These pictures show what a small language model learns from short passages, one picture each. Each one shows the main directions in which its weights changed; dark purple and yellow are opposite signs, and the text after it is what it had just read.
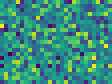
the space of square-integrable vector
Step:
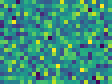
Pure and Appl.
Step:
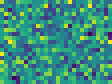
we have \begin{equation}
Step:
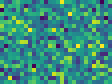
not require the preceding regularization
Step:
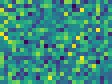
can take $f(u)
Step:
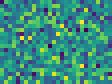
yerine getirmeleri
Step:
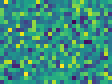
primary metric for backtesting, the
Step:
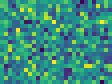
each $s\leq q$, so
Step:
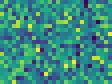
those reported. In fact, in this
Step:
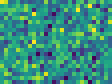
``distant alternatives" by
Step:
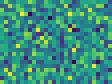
one can show that, for
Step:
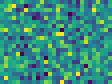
variations in voting behavior and
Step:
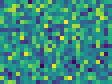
общении. Семейная
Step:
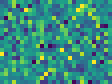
by low arousal (OR
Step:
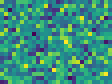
we have \begin{eqnarray*}
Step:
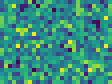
considerably lower than the bulk value
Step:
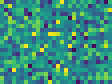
\end{equation*} and
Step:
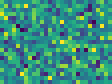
{author} {\bibfnamefont
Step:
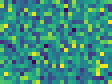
300V is applied on the
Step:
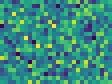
\mathcal{R}_j) =
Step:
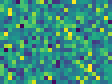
к власти любые
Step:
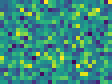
qismdan iborat:
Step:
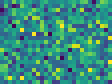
directly stated in an arbitrary number of
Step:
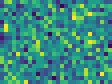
transcendents is also
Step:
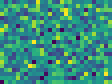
whence \begin{eqnarray*}
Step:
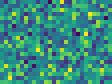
characteristic. It holds for general
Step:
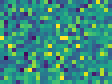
from Doob's inequality, the third
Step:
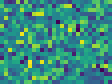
distribution of the $k$-th
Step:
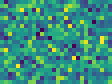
sentado quieto
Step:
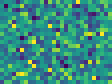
evolution. Different from MC
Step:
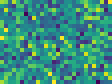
if there exists an atlas of charts
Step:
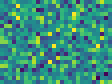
that a consideration of diverse
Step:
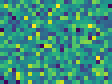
in other recent studies based on different observed
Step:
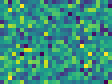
sociais no Brasil.
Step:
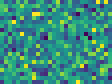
Methodology for Supplier
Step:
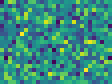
$p$ is a prime), thus
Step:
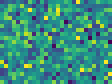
tel chiffre est
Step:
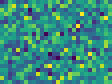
domains of the Class I
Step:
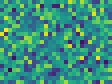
units. Countries on
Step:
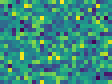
not necessarily a compiler optimization
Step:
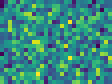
comments. We wish to thank
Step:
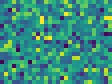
a hierarchization of the concrete feature
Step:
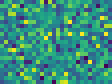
через местных
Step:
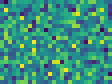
Потому что, когда
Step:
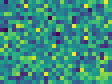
\Gamma$. A subset $I$
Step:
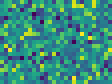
explain why an educational center
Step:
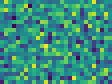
Network Management in virtualized and
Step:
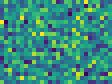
tornar mais resiliente
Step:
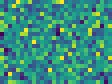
accessed was restricted by the
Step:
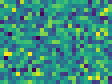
qoldiruvchi tomosha
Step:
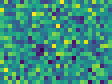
axion number density today is given
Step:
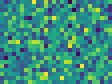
qabul qilingan qator
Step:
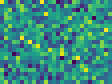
with strength given by (minus) the
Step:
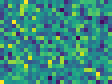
word $w$ and a letter
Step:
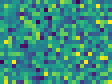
code base (\ding{184}
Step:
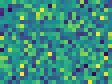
que melhor reflita sua
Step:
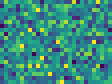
de Janeiro), Remo
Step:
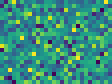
(CI) or Mid
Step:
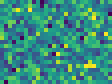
topmost valence bands, together with
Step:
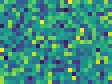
2: Theorem 1.2 makes no
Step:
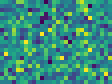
each $k,$ the more general case
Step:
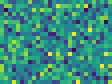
\end{theorem} For
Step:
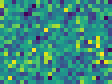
Ukrainian] 11.
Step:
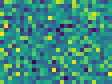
technologies like WiFi or
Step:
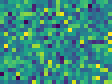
continuous improvement of educational
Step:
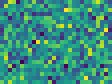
for the ${\bar p} + p
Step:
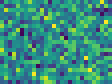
equations yields a coupled set of vector equations
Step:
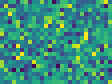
разом воплощался
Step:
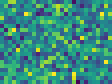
monomial of $f$ contains the
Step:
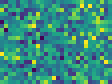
los intervalos correctos,
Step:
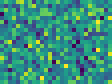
el daño producido en esta
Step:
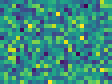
most scenarios for the reionization of
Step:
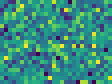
(AWGs) applied to
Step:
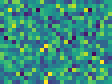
no other cocycles, as the
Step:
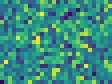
korxonalarida ishlab
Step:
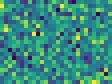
im Verlauf ihrer
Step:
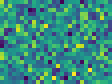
O'zbekiston strategiyasida
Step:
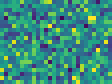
edges. In this paper we establish the
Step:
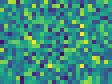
share (mean ROA
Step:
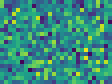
pattern recognition. pp.
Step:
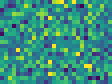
ijtimoiy instituti sifatida
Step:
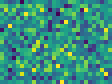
estimates to $(u-k)_-$
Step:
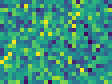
finite set of primes $S$,
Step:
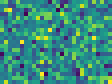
implies 3). Finally, let us prove
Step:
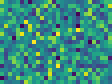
ичига олади:
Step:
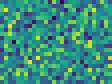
If this holds, the vector field
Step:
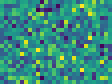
costs. Consider an edge
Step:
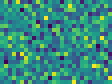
scheletro, e al
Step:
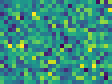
results for weak infeasibility are
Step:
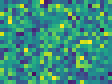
intersects $A$. For each
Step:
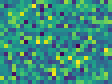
for EMNIST.} The
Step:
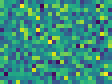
exploration of conformation space,
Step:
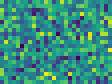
zarurligi haqida
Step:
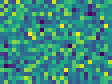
trust in ensuring the
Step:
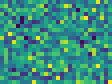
function (\ref{def:I})
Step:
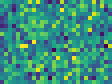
Plasencia. Escribano
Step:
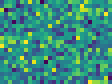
sua casa e da casa de
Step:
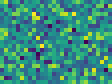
determined by the Pfaffian
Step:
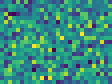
cas $\alpha=1$, une
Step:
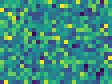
method would have to work for each
